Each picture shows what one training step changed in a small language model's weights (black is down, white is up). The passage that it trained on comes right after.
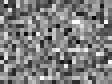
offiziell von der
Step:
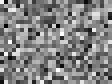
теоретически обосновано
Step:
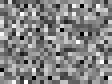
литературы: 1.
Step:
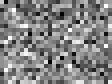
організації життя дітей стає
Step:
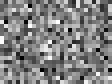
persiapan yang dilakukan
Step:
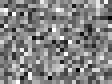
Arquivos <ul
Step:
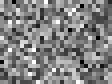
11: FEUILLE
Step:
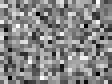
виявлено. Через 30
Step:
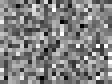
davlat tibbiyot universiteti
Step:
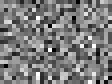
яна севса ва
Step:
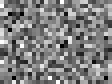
de jovens pode trazer
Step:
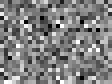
kategoriya sifatida tarixan
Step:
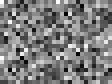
отношений МУТПТ
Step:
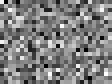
развитие как новых различных форм
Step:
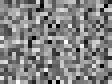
м. Тернопіль
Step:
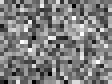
освітньому процесі.
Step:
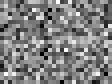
артбук є сучасним
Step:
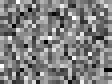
toutes les sections
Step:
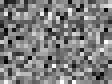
de sua formação acadêmica e
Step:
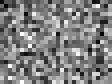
Korxonalar faoliyatining asosiy
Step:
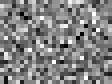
por teléfono
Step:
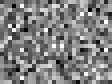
sohiblarining bari
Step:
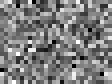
1. адекватное
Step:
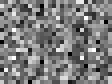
S01 JEL classification:
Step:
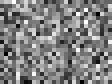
dalam mangsa rendheng
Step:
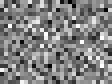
судового рішення,
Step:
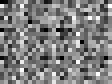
siyosiy partiyalar
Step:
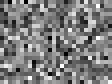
dat bij een aldus uit
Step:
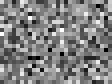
Sementara itu, studi
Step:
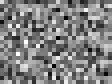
ishlab chiqish, quyosh
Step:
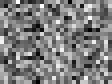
prisión, para ello
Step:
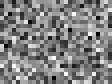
de curto prazo,
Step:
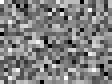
лише аналізу сукупності
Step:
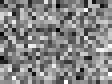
bagaimana mengatasi
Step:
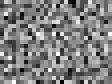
use of force*) dapat menjadi
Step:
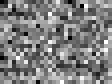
que pode melhorar a qualidade de
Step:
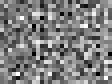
том, в каком направлении
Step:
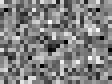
accès au crédit par
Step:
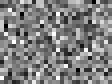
energía eléctrica
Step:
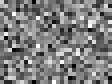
осадка судна,
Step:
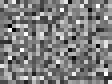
банков в сохранении
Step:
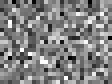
интересов. Могут
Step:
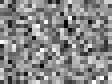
fruit sample
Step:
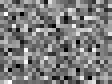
se traduce en un
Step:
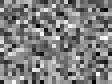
его стороной является то, что
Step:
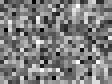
дисбактериозом и
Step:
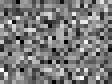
и работа в других
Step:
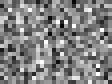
birikmasi) ni
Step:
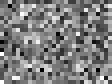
kelajakdagi istak va
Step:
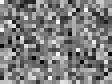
submissão do trabalho ao
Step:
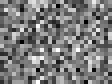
trecho desse curso
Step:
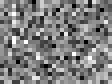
contento as demandas sociais
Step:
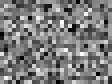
произошло резкое
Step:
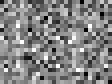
туташган. 54
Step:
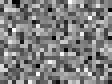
sexual, se está ¹⁷
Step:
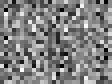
van ondergeschikt belang
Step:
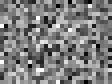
даврда яққол
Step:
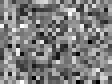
Universidad de Ciencias Médicas
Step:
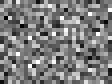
yangi, demokratik
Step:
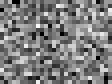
технической помощи по
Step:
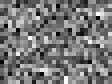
foydalanish ham muhim ahamiyatga
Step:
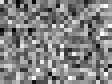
происходит становление
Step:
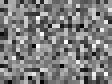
янги моделлар
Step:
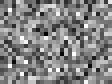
milijarde dolara
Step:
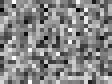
Rückführung nachweisen
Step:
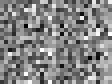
– tarbiya, metodlarni
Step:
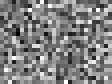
talqin qilishni ishlab
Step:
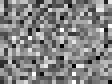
terhadap ketentuan Pasal
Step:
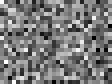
качества поверхностных
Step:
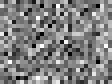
сгустков крови
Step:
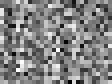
$\varepsilon =
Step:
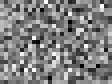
Sánchez e SOM
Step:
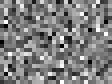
and that the effect of
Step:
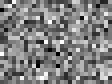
Har bir inson o'ziga
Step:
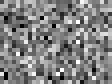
et de Restauration des
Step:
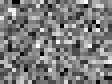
histórica de se discutir
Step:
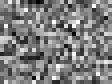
o'zgartirilishi mumkin
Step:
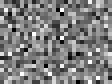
a segurança dos alunos
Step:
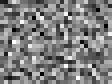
doim ham yuzaki
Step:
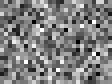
preparar la conferencia
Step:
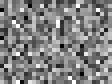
kontrol altına alınan
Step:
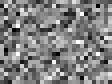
kedepannya. 5.
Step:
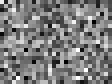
сервисы на этих
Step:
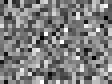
modern Russian society]. In:
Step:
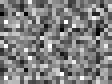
asosiy uzatish shakli hisoblanadi.
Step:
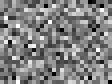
rejim iqtisodiy va texnologik
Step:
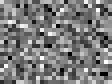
Її використання сприяє
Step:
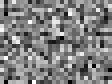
plus importante après les
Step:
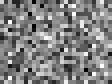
как специализированные и
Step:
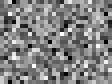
Mysl. (In
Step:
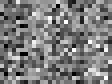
estrutura de base e de um conjunto
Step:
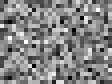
Jumlah DAK yang
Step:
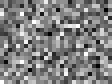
sistem wawancara,
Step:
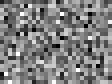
va madaniy markazi
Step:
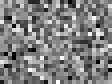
manchas ou propriedades
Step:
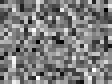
al pensamiento de Kant sobre
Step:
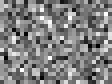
pobladores del lugar. Por
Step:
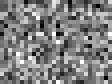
jurnali O'zbekiston Respublikasi
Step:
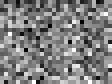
деструкции костной
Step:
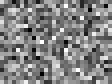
trabajo metodológico. Dentro de
